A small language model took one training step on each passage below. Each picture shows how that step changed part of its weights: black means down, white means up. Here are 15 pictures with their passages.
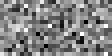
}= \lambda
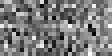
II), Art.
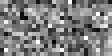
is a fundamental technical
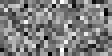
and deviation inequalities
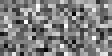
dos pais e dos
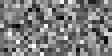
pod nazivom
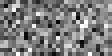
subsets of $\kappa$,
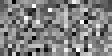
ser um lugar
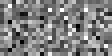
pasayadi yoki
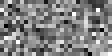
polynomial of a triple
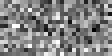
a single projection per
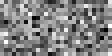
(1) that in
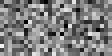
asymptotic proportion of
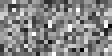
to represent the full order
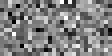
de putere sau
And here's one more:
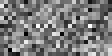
critical interval unless it
